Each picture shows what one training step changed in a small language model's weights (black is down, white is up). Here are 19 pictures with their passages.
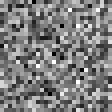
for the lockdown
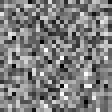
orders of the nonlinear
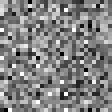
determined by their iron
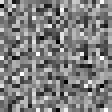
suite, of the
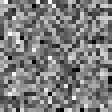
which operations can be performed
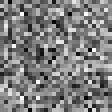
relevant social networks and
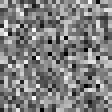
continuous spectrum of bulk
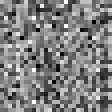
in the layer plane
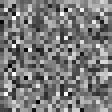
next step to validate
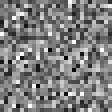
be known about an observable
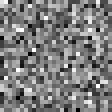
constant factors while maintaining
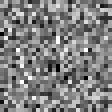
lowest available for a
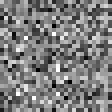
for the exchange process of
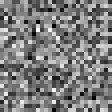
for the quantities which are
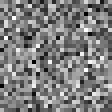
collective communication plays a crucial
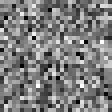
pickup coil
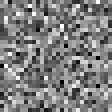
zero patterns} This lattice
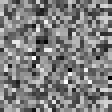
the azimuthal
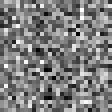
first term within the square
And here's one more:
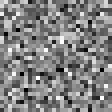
both the NS structure
